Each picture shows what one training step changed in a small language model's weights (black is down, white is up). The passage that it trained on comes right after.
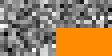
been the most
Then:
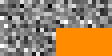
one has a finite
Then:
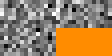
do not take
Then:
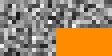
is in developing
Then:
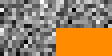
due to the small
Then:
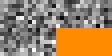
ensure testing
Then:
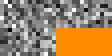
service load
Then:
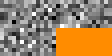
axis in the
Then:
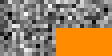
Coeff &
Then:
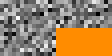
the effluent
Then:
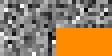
un certain
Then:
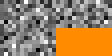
red filled
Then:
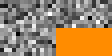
particular and in
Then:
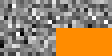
students [3]
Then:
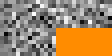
of respondents have
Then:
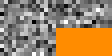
energy mix based
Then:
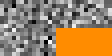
is further processed
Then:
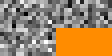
analyzed during
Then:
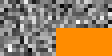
the implementation as
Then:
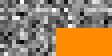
strain rate
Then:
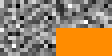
P value of
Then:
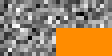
indicadores de
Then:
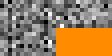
one propagator
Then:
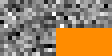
one can obtain
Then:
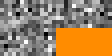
les points de
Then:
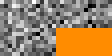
con mayores
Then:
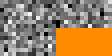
para cada
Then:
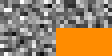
further validate
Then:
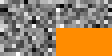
this study, the
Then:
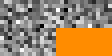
It took
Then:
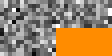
plan to take
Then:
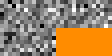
the spinstar
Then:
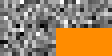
evolution equations for the
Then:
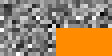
the study.
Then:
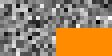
of rotating
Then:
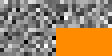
compared to the
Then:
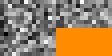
compilada por
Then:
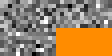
got a
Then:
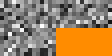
the limit of large
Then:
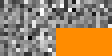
ability to
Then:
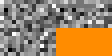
where it grows
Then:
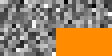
to ensure that
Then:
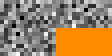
of interest of the
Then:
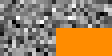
relating $\log
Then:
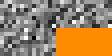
to 9% for
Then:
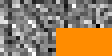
\mat A
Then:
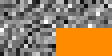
a small region in
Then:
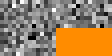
article presents
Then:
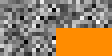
and the Ability
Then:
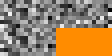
the first two
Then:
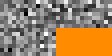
increases towards
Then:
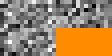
realizadas de
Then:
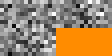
highlighting its
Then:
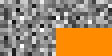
by sampling many
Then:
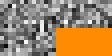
journalism is
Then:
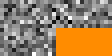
the basis of
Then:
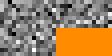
the second on
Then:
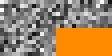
in this source,
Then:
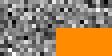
de Down,
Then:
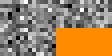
va ieși
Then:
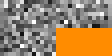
short distance. In
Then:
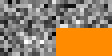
other typical
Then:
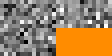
the equivalent
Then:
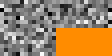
the Western
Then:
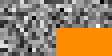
and less than 1
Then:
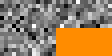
velocity dispersion
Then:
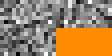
network is more
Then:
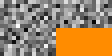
still of the order
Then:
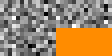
study were obtained from
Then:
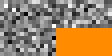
is the first to
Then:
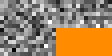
Revising what
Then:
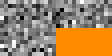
assays for
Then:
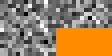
and harmful
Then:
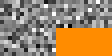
are given by
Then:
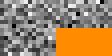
диетой и
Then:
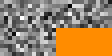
data. It is
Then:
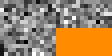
This indicates that
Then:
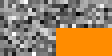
that observed, while
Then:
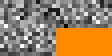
Figure 2.
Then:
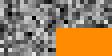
top and put
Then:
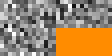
Management -
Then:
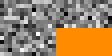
photons and
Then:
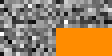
у мозку
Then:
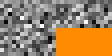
mode. In
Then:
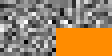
people in the
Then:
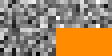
examined for
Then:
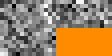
introduce several
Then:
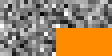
expected to upset
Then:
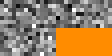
ouverte et
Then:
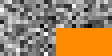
existence of
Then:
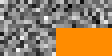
to a coupling constant
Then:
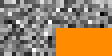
areas within that
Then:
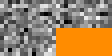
arms between
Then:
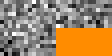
was necessary to
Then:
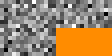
was no loss of
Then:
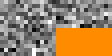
phase matching
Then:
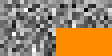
of support regarding
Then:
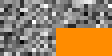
that are technically
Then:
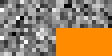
be gained if
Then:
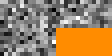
detector with
